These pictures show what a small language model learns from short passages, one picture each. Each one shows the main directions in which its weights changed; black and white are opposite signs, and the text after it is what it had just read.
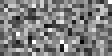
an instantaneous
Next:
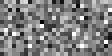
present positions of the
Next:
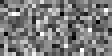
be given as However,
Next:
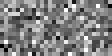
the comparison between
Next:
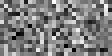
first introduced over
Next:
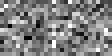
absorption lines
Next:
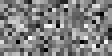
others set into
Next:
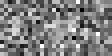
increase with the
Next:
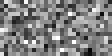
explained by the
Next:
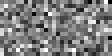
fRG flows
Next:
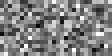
low-energy effective
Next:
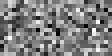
declare that they
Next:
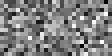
only manifest
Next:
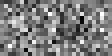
display three main
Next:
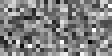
the infalling
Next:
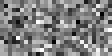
not be feasible
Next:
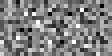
class that received
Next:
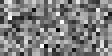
as a constraint,
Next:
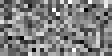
of choice for
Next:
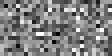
risk characteristic
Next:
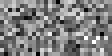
the contracting
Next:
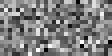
the n particles.
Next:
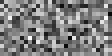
in the graph;
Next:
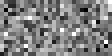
a case study of a
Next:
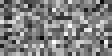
of the absorption
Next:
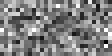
the amount of
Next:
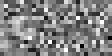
taking the mean of
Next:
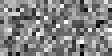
the total capacity
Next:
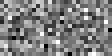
in a steel
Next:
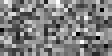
and toxic
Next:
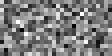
instance, in the
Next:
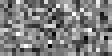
solution of the wave equation
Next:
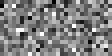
gestures of
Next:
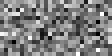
the obtained results but also
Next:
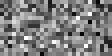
with dopants can
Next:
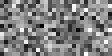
variables and corresponding
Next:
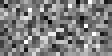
\\ Let us
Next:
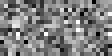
affect the leading
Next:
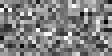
error $\epsilon$
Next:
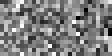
The board
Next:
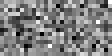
the ability to
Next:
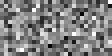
on any locality
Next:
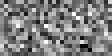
accelerated the
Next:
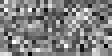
the control diet,
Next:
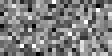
1 mm optical
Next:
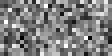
improve thanks to
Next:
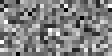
edge crossings
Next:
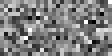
the SGWB
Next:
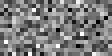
at a significant level when
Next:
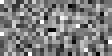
To analyze individual
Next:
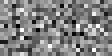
bulky and
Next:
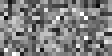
is fixed and
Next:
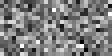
of equivalence
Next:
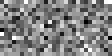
coordinates through
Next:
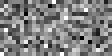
observed. For the
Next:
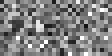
above the net,
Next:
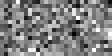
number of atomic
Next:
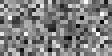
in the $H$,
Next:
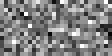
appearance of
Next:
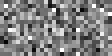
sextet were
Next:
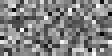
simplified if
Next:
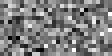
women that
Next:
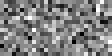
a database feature
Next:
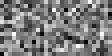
of the category
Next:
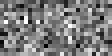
signify the significant
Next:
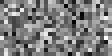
this setting, as
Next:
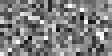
for basic SC
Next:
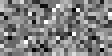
ornamental features
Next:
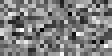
propose to use
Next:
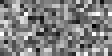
Why is
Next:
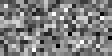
would have predicted the
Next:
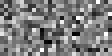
with a peak
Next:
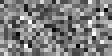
field theory). In the
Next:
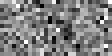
surgeons bias
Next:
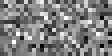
study lies in
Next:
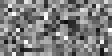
produce decision
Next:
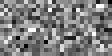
at RIE
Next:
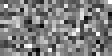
galaxies with only
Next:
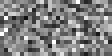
such as Mutual
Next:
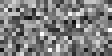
the band edges of
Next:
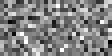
naked truth
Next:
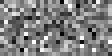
the following equation:
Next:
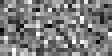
other important assumptions
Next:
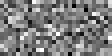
other leisure
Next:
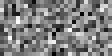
violation parameter,
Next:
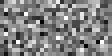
A prospective
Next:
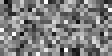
and it is designed
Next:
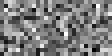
a key role
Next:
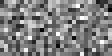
major result of
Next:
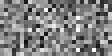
modern Thai
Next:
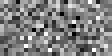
shapes and parameters
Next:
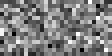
are coupled to
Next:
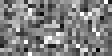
been explored in
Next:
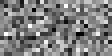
yet completely
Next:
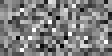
messaging is
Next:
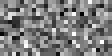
make our analysis
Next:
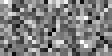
and pensions
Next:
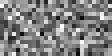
measure in order to
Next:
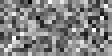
but destructive
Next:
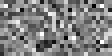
did not use a
